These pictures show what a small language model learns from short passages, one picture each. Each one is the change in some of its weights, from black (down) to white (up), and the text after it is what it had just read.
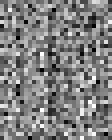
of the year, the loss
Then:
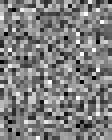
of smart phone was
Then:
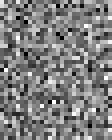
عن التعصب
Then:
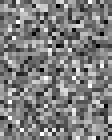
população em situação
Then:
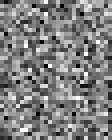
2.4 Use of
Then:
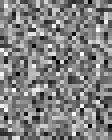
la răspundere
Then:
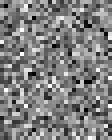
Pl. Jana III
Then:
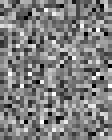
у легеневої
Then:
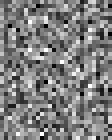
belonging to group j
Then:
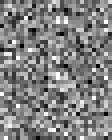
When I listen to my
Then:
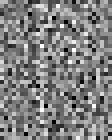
of the SRGS
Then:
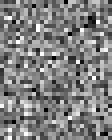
type of cancer, as
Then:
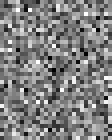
the haversine
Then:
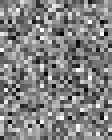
egilgan yoyga.
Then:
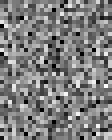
in the listening of the
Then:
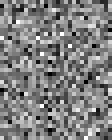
selection are presented, followed by
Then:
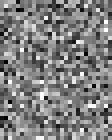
exercises consisted of
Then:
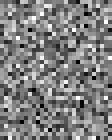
and therapy related
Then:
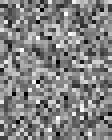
This work has never been
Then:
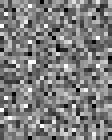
of Oxford University,
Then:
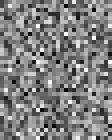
bukan sebagai bentuk
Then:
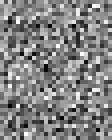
saúde mental e nutrição.
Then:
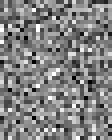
questionário estruturado de
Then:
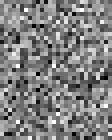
out. It will provide effective
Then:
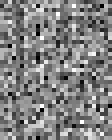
experimental data collection of WS
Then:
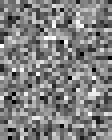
wordt beschouwd
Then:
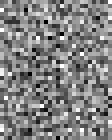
we leveraged to
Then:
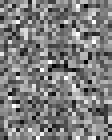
with Memorialization
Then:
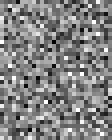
highlights the importance of
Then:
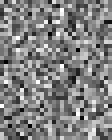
va hodisalarni
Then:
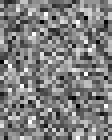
5. Konsep
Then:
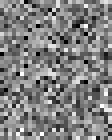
De derde functie is
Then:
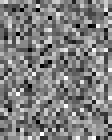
Department of Natural Sciences and
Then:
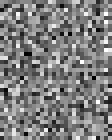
the OneFlux
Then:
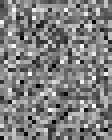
costs from the numerous data
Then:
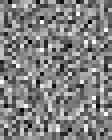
restoration of faculty
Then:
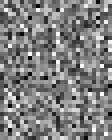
las redes de investigación.
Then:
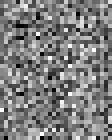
onion production and productivity in
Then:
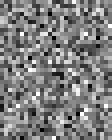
de tarefas,
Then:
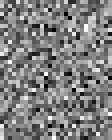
items, which are item
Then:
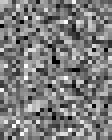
Gd Doping on
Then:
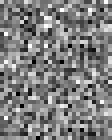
enteroscopy: a
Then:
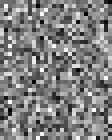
mumkin. Xulosa
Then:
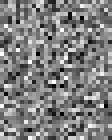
studies in cell cultures
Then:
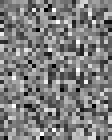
on how the Regional
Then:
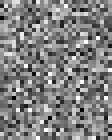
mild chest pain
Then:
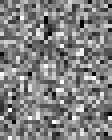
et des mouches et
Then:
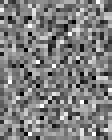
relation to the roles and
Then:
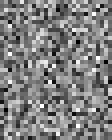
milliy madaniyat,
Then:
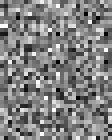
*La Pintura
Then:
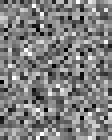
arrays. With the objective
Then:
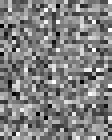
are above 1 and this is
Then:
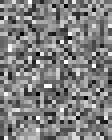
ball mill in order
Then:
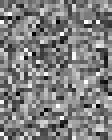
інформацію на значні
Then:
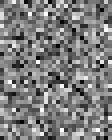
vesicle and
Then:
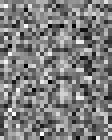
UO Cardiologia Dr
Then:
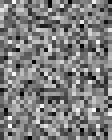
soil, leaves,
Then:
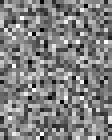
Kind daher nicht
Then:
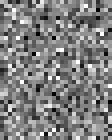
de gestión de
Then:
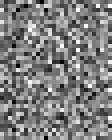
que estamos trabalhando
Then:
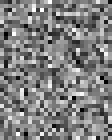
ega hududlarga
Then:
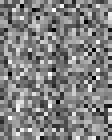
an integration of cognitive,
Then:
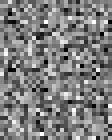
To reduce background while
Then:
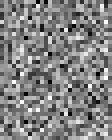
superior will be as long
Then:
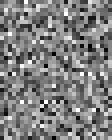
music, drawing,
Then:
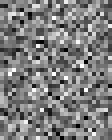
Lip Repair;
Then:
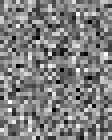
of vaccine intake
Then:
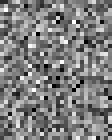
ichiga oladi.
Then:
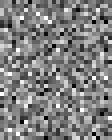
organizations where psychological services are
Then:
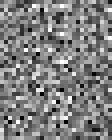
puede preguntar
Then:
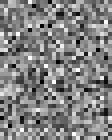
preciso onde a
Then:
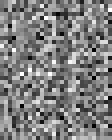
the main realistic use cases
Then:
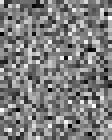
trading activity as it
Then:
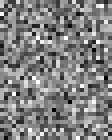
single center, which
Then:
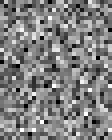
gran siete!*
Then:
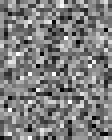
nursing intervention in
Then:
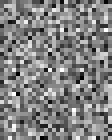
to give us new
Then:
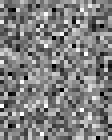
conhecido como placa
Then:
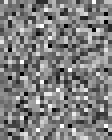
yangi tug‘ilgan
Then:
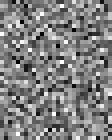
освіти та
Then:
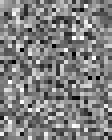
2. Job satisfaction
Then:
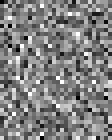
Drumont A.,
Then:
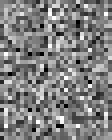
Februar kommt
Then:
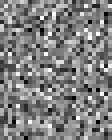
recorte metodológico e
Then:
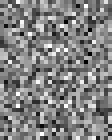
of Fundamental
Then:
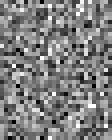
the system through keyboard
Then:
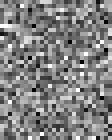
When two amino acids
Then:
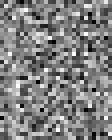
Leadership: A
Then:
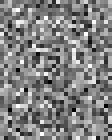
*The Gods
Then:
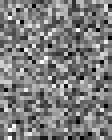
so as to disguise
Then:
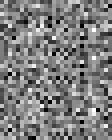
ifade etmiştir.
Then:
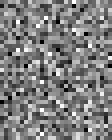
pregnancy were
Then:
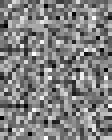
or life?” said one
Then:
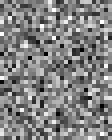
study findings conclude that
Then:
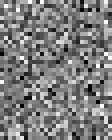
та російського
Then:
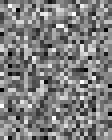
to condition C3, when
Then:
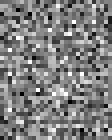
theory and substantiates its
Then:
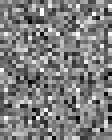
hasil belajar.
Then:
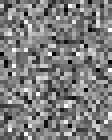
+ Mixture of all
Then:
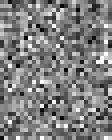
zu den Texten oder
